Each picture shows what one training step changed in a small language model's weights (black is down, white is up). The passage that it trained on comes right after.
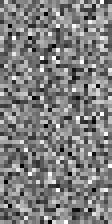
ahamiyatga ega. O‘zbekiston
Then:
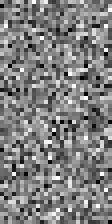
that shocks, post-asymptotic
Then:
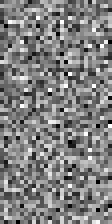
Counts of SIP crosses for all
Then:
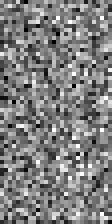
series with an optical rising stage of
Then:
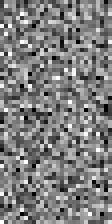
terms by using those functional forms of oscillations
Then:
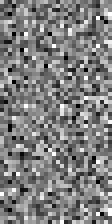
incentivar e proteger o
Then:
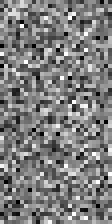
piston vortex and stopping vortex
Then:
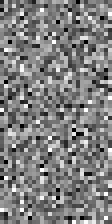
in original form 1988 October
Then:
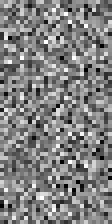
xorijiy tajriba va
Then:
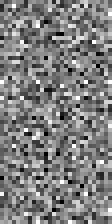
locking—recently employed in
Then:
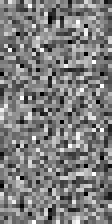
events, respectively, in the time basis;
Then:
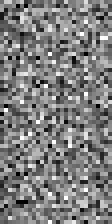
split $A$ and $J$ into the
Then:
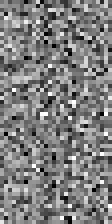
acids to induce conformation changes. The
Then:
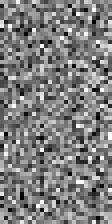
calculated. We predict formation of a multiple
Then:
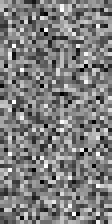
: \mathbf{K}$$ En minimisant
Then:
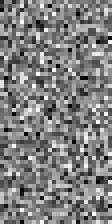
dyade et le maintien
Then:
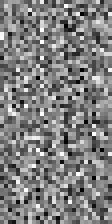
the isochrone fitting, a new
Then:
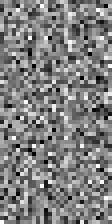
рационального метода лечения ОХ
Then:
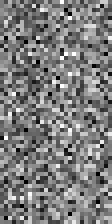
{article} \begin{document}
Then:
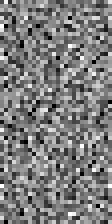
valor da venda por animal em
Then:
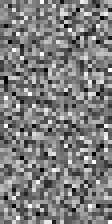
asisten a restringir o
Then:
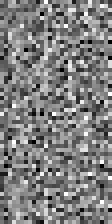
transformation (\ref{BRST}). (It
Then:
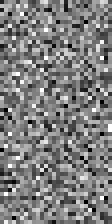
das convenções processuais A possibilidade de
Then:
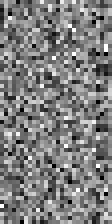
(e.g., smoothness, instrument
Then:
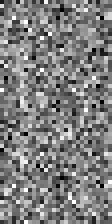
el Sistema de eticidad
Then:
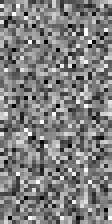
en las EP de Manabí. De
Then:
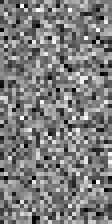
of DoF, runtime and error estimates
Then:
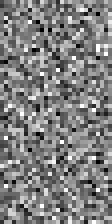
halo scales is significantly correlated with the triaxial
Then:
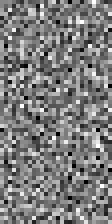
N_{\rm bin} \rangle_c$
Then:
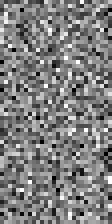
condition on the vetoes (black points)
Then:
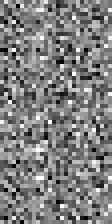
analytical performance model and error budget for the
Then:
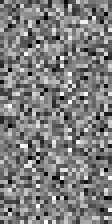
the star- and planet-formation process. First
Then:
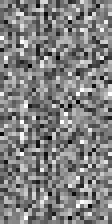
by tailoring a gradient thickness dielectric
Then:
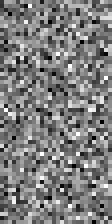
Sun, it cannot be used for stellar
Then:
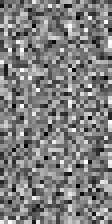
of this kind of distribution in phenomena with
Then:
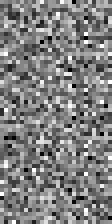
der Nationalen Biodiversitätsstrategie
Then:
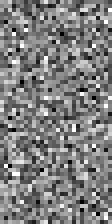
hierarchies}. \medskip As stated
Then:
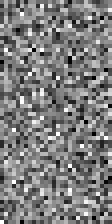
passage time distribution. This implies a considerable
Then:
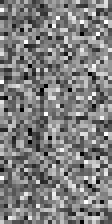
\bibinfo{journal}{Phys. Rev.
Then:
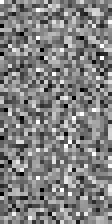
que una adecuada construcción del
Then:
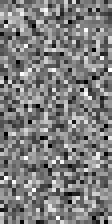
EDM. We expect the EDM signal
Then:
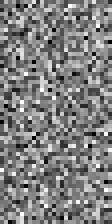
research on the main controlled risk factors in
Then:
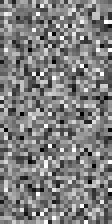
$\partial \phi(\mathbf{r}) /
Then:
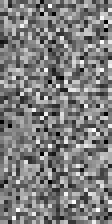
effect of baryon stopping, at low energy
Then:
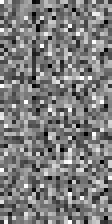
Міністерство освіти і
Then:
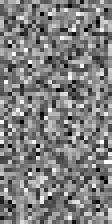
was calculated to be 3.17 Å.
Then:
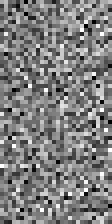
desenvolvida por diversos países
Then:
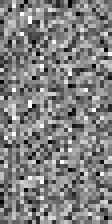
advancing all queries by a single step
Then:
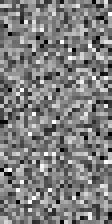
new nodes join while others
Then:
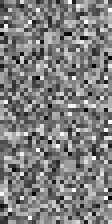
this is where the problems occur. In the comparison
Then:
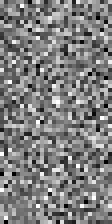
4: Umwelt-AG
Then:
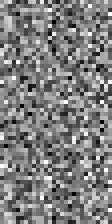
alternative social order, Chennai
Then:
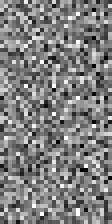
як необхідної для кожного
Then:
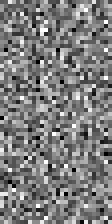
stacked clusters} The velocity distribution of galaxies
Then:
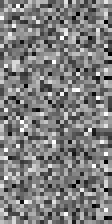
28 апрелда Ўзбекистонда
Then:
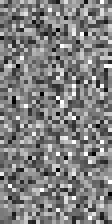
degan fikrga keldi. Bu nazariya
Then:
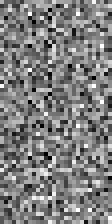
вже через 10 років
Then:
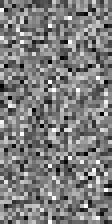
similarly to the ones between positive, massive
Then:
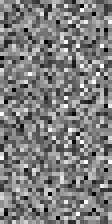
compreendendo indivíduos
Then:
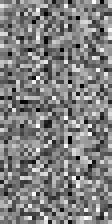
пантеону національних
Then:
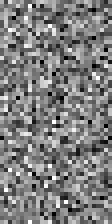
қилди, аммо бу
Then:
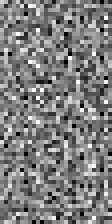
отношении характер для всей
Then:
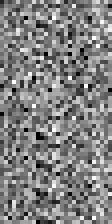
علم الفقه 4
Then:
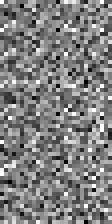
faoliyatini faollashtirish orqali erishiladi.
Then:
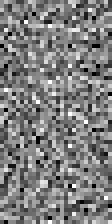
the longitudinal and transverse responses of
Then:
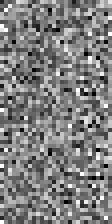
natijasida O'zbekiston Respublikasida jamiyat
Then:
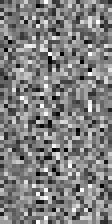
folded pattern approximates the target surface
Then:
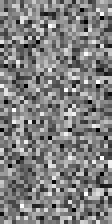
máa ń ṣe
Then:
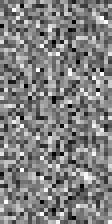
پیپر کا محور
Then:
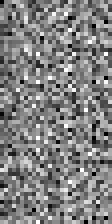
de qualquer responsabilidade por
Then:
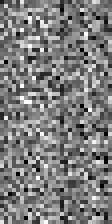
LLRs passed by the
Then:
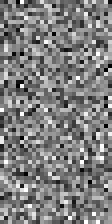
concludes. Detailed proofs
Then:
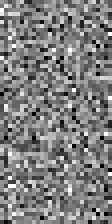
e^{-2\varepsilon \alpha}+\varepsilon
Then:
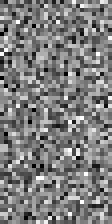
directly measuring individuals' utility. We
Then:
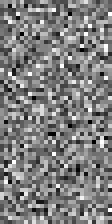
working with the original, untransformed
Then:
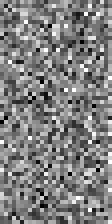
katta ahamiyat kasb etadi.
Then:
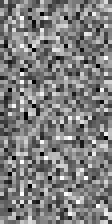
cannot obtain a stable and powerful power supply
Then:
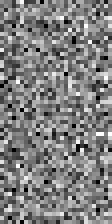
captane de la tavelure du
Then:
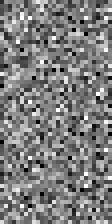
prevent semantic leakage. While
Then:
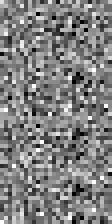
إلى عدم القدرة على
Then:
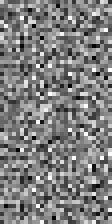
welchen Akteur*innen war
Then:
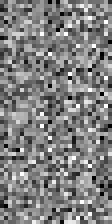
wireless channel coefficients are complex, we
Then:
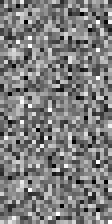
belongs to the metagenome with
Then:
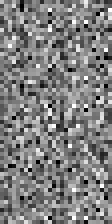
the feasibility of its measurements, in
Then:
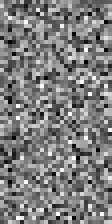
hoofdgeraamte van de
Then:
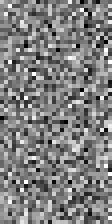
daraxtlarini kasalliklardan
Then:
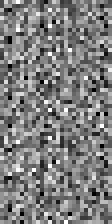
the most likely to belong to the model.
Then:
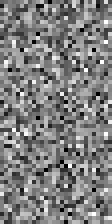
trust. External Validity
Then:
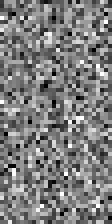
the sequences used to estimate it. We
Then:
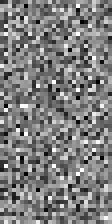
Саме тому сучасна
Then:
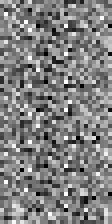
АННОТАЦИЯ Пути
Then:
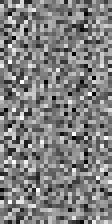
bilan hamkorlikda Boyovut
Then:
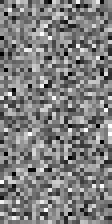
iskusstve KhKh
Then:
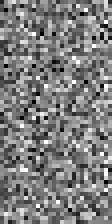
cm} By this Comment we would like to
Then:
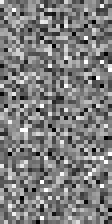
simulation to simulation \citep[see][for
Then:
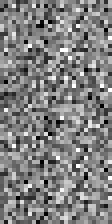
uchun ham gender muammolari
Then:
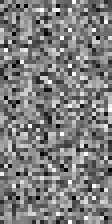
$) and that the last bracket is
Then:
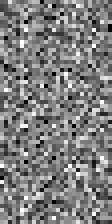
separated due to cylindrical symmetry),
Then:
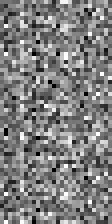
ασθενείς με
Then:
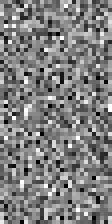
the four bands are spectrally isolated.
